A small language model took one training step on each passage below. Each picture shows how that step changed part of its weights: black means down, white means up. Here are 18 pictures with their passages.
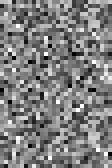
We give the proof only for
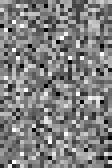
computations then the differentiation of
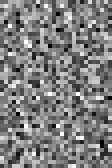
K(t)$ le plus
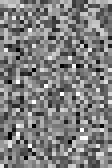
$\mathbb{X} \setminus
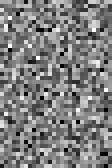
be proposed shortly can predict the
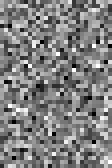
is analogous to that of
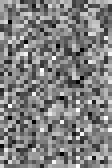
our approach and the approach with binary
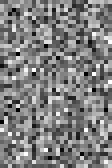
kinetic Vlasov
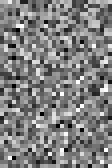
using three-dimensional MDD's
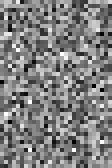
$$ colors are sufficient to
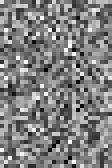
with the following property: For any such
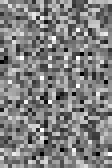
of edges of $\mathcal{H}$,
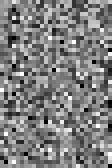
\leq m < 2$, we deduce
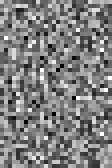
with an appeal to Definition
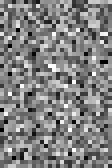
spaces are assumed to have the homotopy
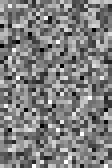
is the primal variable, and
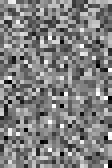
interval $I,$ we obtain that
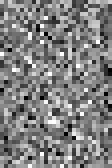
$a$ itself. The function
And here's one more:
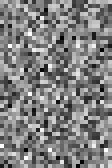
of symmetries through the classification
